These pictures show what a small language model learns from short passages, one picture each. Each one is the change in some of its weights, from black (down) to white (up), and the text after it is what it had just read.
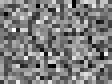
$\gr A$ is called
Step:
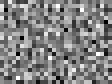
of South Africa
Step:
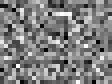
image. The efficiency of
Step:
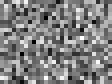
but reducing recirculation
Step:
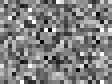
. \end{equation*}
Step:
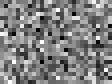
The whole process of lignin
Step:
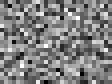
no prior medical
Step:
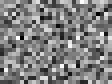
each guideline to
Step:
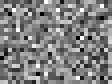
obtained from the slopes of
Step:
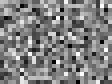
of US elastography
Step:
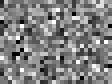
The Spearman correlation between
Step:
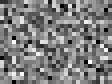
layer} \fill
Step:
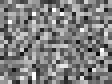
that the velocity
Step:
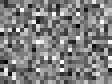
alcohol consumption,
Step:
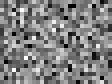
high condition number the error is
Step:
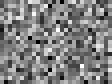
transfer enhances with
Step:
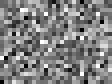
capabilities and
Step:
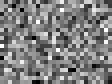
valid tensile
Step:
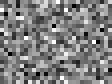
The mean value for 100
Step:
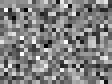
gas-turbine and
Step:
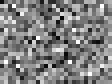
the push-forward of
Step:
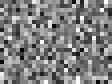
Ant Colony System
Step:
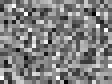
new areas. reanean
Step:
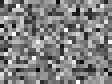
is a known lumped
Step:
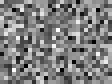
equivalent to $$\forall
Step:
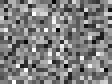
conjectures made which
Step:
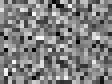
may be defined by means of its
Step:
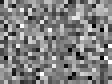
TCS consortia,
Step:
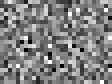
the processes that they included.
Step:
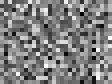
achievement. Grit
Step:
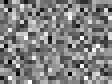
in this nerve were
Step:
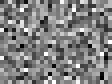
one must take depending on the
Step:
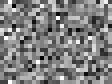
Codes, 2nd
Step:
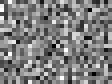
of the paper is as follows: in
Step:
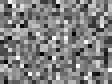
block copolymer was
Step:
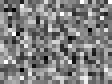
example 3 -- Results about
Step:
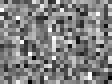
study was carried out to
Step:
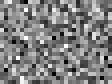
to be applied on the
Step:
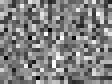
dysplasia increases.
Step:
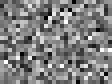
a slightly looser
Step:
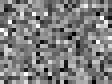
natural deduction. By
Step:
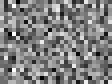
of the child. We note
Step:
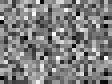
(SOTA), and
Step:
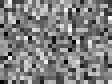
by the subclass of
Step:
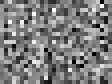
that is $W(x\cdot
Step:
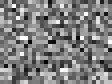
determined by a subspace
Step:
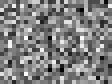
case (A) into three
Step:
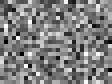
Here we were interested in
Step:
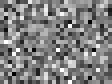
the equilibrium state.
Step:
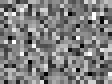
average consensus
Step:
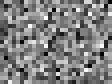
may still be equivalent in
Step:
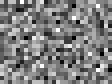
Sr. No.
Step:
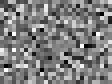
the classical case and for
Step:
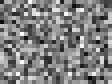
value correlates with the
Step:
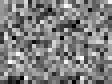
and non-repudiation
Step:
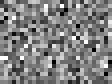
the REWS from the
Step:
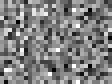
collected into a vector
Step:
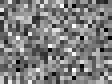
A useful inequality here is
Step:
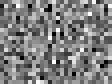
(e.g. in MS
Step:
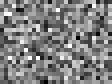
also a front. If
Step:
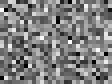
for $H$ and show that
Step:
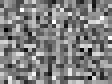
basis of induction.
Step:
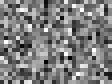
in the framework of rational
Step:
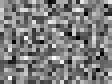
interested in solutions with initially
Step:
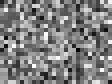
the first cell-sweep
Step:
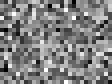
como o nível de
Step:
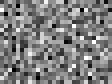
The inequality constraints are given
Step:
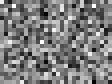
research Animate poison
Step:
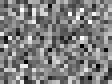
laminar, k -
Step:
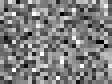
or $g$ for which \[
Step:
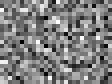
proposed method is accurate with an
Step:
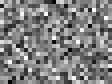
control subjects. Table
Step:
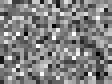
On the whole, it has
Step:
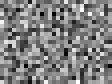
in infection statistics. The
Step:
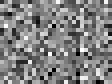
JO1D AMS Y
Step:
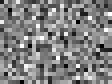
with 3D whole-cell
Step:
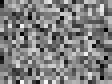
the value of the second primal
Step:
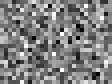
invest in sustainability,
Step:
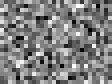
solution of the reduced, and
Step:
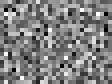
a virtual research
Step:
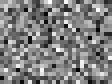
then the cosine theorem applied
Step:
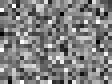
Let us announce
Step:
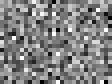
will provide them with daily
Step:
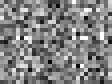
differences with those presented at the
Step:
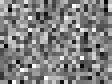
fed into the dehulling
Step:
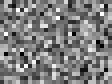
step to meet the resolution
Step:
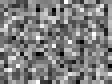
and split the operator
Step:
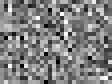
a manner akin to the
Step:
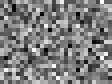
contradiction. \medskip
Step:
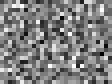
the Fund is to be used.
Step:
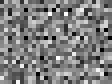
following inequality holds \be
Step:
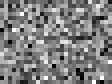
method is employed for damage
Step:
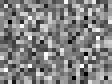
with high bioavailability
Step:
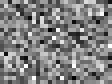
summarization to address that
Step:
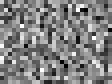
manner will be sooner
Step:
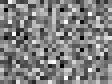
and that $Y$ is
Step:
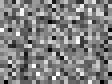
ownership structure and
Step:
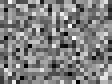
and at equilibrium it
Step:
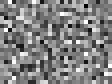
2. Reaction of
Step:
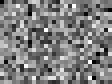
thereby providing personalized
